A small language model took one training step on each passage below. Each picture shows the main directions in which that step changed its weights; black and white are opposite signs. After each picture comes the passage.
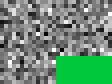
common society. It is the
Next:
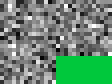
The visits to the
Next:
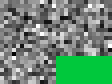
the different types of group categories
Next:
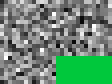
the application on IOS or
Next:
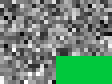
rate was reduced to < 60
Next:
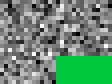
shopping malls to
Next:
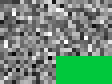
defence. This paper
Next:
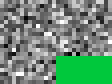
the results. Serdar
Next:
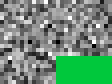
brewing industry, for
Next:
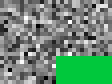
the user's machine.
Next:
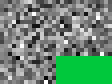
are rather superpositions
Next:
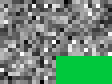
Crystallization effect -
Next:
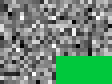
meters and a multitude
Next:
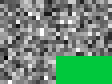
observations - Bergemann
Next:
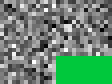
both suffer. The teacher
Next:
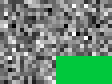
municipal capacity, and weak
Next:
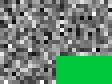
and fungicidal activity of
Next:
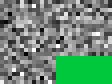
and academia support nature
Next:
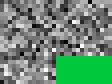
FIBER TOW
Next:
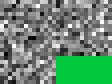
is need for full implementation of
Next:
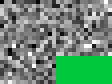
with higher needs for pregnant
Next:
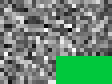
datasets are findable there,
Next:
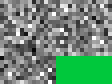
Zenodo and
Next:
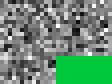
made by the 28 EU member
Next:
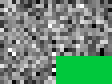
test B →
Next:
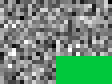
to predict all observables
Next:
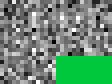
investigate the opposing effects of
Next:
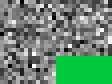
in practice, however, many
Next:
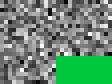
polyester are also found
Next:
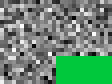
management. Knowledge was found through
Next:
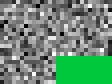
is here transferred to a new
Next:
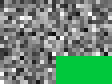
all were found to be
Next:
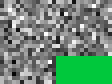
right to health is becoming the
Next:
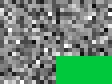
camera for documentation. Fig.
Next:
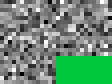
door serves as a
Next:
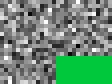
heat-treated fresh
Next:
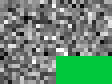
the risk of exposure to this
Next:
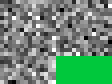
other issues. This chapter aims
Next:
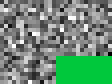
are able to switch from
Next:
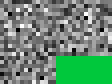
adolescents. The measure
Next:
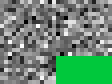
a combination of both active
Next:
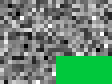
problem-solving skills but
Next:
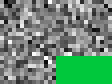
Even though, mass media has
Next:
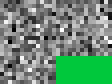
a safe and secure world
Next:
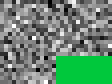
whisker, thin
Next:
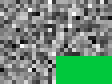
well as for developing effective drug
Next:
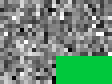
from ~10% up to
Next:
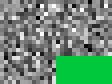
Human resource professionals may use empirical
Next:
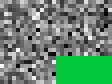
digital educational space. The leading
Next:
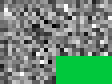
indicated that the judiciary
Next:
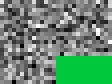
the forest offered many chances
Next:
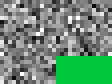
system is to support all
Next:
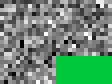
that each corresponds to two lines
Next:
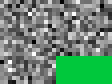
Pathology, Shri
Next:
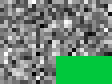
also deserves interest for
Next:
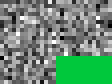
as potential markets and countries in
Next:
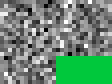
Meaning: “rapid
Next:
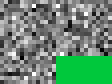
above, instead of a
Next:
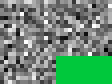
of resources and supports that families
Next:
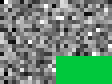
stimulated with the individual
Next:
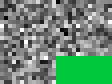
result with tapping
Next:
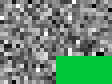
society, interaction is a process
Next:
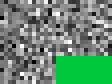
components, acting as the
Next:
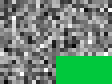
suggest that the building was given
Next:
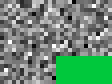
oxidation is strongly dependent on
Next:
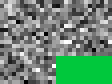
Table 2- Factor
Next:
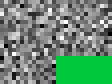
solid waste. They have valuable
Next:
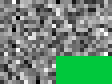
with (lower limit
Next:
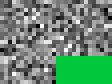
en initiatieven
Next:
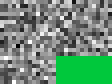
and will be finalized in
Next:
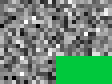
a warning that plastic and
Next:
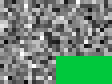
¹ David
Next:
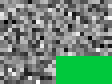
lake found in the
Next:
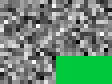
the aspects of urban form from
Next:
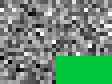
grid steps. Fig.
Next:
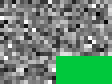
is pounded for
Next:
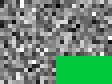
and umbilical
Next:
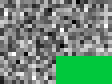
software quality and productivity.
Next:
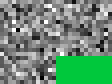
developments of broiler
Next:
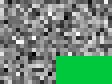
for South American ecosystems:
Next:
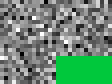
such as bullying other learners
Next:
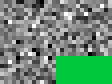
in Nigeria: The Role
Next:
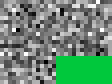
soil is not sufficiently
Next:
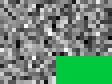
suggestions to companies to
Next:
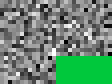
advantage. For each company
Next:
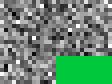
Monitoring Benefits for
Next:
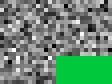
al. ECS The
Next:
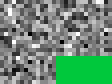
Sequence Type
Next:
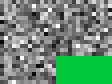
enhance their image as responsible entities
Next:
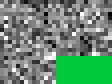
of hair fragment number
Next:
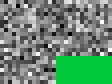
of the N and K and
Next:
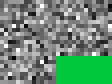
each prime $p_i
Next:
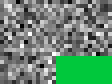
These two exploratory models
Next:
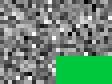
not accurately reflect the true
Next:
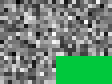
techniques and the second explains
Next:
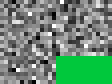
Keywords: classical
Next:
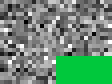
industry. It specifically explored the
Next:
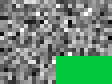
full of information, and can
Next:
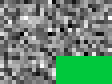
to overcome in order to
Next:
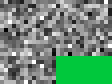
computational offloading strategies to
